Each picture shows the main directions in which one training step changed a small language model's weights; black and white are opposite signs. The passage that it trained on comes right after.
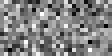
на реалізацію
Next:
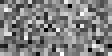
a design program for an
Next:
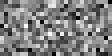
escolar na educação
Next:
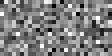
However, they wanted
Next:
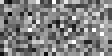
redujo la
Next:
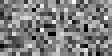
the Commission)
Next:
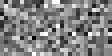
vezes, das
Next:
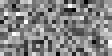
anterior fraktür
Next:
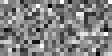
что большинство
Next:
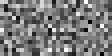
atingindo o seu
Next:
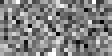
the factors associated with it
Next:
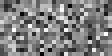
which was increased to
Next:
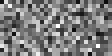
Highly motivated,
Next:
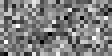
panorâmica final
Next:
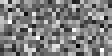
inconclusive because
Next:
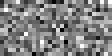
ham ko'p.
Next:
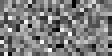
evaluation of the micro
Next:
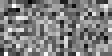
retarding their
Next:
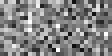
yo'l va
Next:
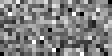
новая НТР
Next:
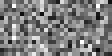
between HC method and
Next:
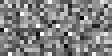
The need for specialized
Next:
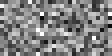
Hal ini juga untuk
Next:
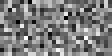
bo‘lish hamda
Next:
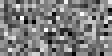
como um todo e
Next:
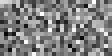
silicon as the
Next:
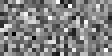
are the same as Table
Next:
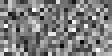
the USSR and
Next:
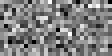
level of significant,
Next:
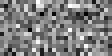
universal de los
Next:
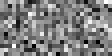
and made them believed
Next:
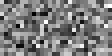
acetyl and
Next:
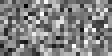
farming practices, rice
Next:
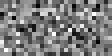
tahlil qiladi,
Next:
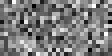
Substrate chemical
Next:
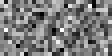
obesity in children
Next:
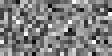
the OpenIFS global
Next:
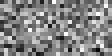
in a previous n
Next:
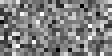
yield 10 g.
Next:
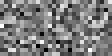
education institutions. Previous
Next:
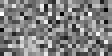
differentiated by this
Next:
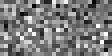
Pale yellow
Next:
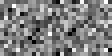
their understanding about the text
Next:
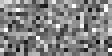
de apuração do
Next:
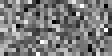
janeiro de
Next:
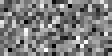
on students' participation in
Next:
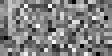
the sample graphical
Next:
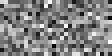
та регіональному
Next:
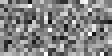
de Velasquez
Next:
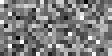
marine space for the
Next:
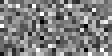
How Bright Ly
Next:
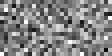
was 51 data obtained
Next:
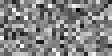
importancia en la
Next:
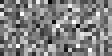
oráculo de
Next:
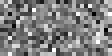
Analysis for Tensile
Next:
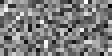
a la condición
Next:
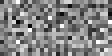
the plastic limit is
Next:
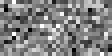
losses include:
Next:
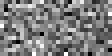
en la cooperación entre
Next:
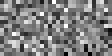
in educational sciences.
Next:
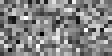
die Schwierigkeit der
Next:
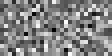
спині є
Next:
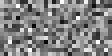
U, axloqiy
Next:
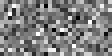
bo'lib xizmat
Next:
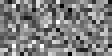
work-piece and
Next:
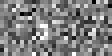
color saturation
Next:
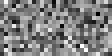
mathematical modeling.
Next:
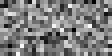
land use management practice which
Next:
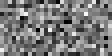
ang produkto at
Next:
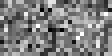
процессе. –
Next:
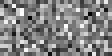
and Spectra of
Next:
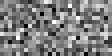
cooling is typically achieved
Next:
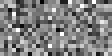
the Pirani score
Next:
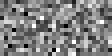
skills are essential in the
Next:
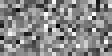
va vositalarni
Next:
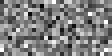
с юридической
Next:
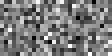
em uma realidade
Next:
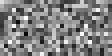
statistically significant. The
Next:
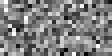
deseja receber
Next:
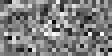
potencialidades da
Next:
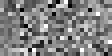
Liebe Bea
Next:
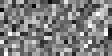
cell lighting stations
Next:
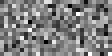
their technical skillset but
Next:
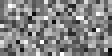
Wistar rats
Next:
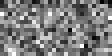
// *Plant
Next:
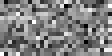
aproveitando os
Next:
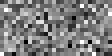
a broader and
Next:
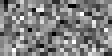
therefore be required. On
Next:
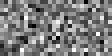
de habitantes o
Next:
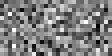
and Future
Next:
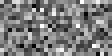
exercises at
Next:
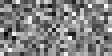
leadership Mean
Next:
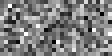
University Press, 2013.
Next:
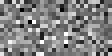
Caso sea
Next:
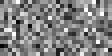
the structure of the program
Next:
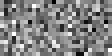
UBE scheme is
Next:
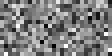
at an increased risk of
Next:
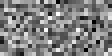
GA to overcome
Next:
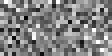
more liked than the
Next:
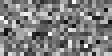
action and sustainable finance
